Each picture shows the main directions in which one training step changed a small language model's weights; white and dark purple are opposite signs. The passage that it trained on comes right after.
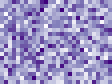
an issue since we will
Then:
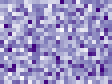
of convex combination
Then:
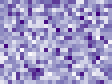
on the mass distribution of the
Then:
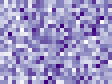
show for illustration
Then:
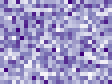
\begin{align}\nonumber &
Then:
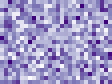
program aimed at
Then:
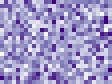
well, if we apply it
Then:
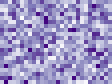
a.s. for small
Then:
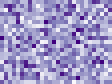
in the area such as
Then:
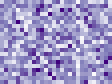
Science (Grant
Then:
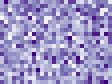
3D momentum
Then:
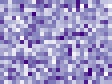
\ee The calculation is
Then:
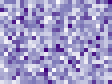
explained by the fact
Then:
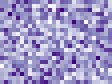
route assignments
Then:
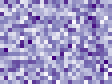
are able to filter
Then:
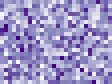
of following lemma that
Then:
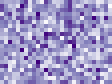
in the SW bands
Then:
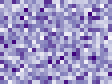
pupil). $\Phi$
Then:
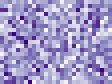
reads in the continuum
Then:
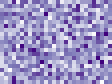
and $S$ waves
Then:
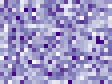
Thus, in an infinite
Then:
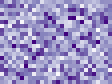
you have the power, the
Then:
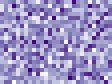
0 \end{array}
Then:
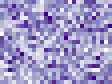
double the cost in
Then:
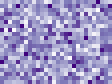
inflaton $\phi$
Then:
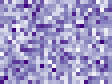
solutions are fully
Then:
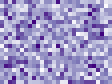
ratio is independent of
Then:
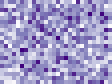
a canonical transformation.
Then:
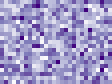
from S)). To
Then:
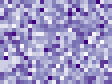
induce finite Hall
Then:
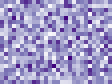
\geq \taucmin
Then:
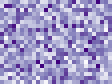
$\bm{\phi}$ being
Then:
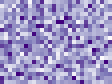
but we rather have to
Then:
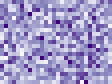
$\cU$-module with
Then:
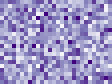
after iteratively
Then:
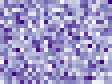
a new lattice and then
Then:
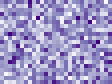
action to lead the state in
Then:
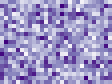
high stretching and
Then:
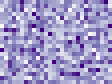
This specifies the
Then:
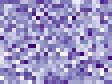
In general, at iteration
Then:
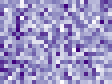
the components of \( \psi
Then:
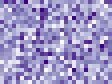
(a set of) polynomials
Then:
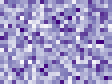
$p.$ The operators
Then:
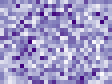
research aids in
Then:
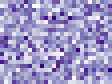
) .\end{equation}
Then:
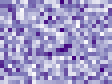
not captured?
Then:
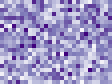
GRB, respectively. The
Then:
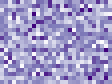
\ . \label{def
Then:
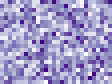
take their fixed values in
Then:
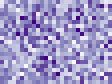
and our findings indicate
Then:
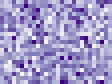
flux curves or were well
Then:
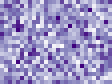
have been identified up to
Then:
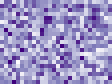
field, is sensible of
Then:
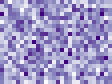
Each component represents a
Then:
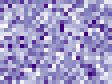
the mass degeneracy of
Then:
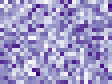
Seksoj, la
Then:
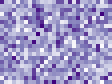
representation theory. In this
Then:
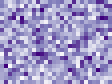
factor $h$). The
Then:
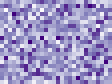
a distance of 20 cm
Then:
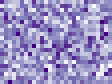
in phases, using
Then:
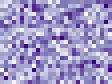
memory window from
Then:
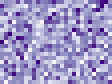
spin projection. We
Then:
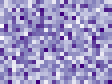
where each $P_i$
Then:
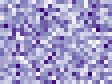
relating the projection
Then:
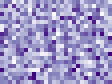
pair of morphisms
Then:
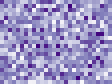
byte message are then
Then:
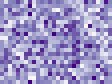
choice to constrain the
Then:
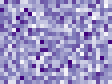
Then $w_2$ is
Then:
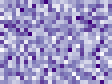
and Table 3 shows the
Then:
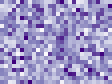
but so is the temperature
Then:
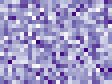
of the tautologous line
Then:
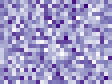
lifetime before
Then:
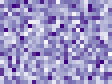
of galaxies within
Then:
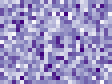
reminiscent of the
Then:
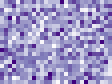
\right \rangle \leq
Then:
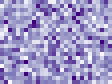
Y.~H. Chen,
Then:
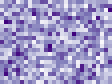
correlation between Trust and
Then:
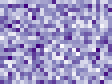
oscillations of the
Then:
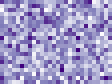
\noindent PACS
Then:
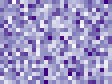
the last twenty
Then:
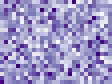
rear rotor force
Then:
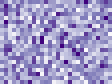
proportion of light from
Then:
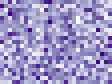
for the charm pole
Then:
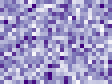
In a reasonable
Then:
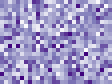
smallest power of
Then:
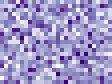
its quantum fluctuations is
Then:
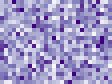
Mach numbers ; see
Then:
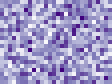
a vector space $H$ with
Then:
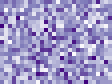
$T$ we can choose
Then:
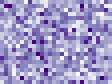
takes the energy consumption
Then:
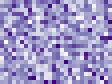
of the set-inclusion
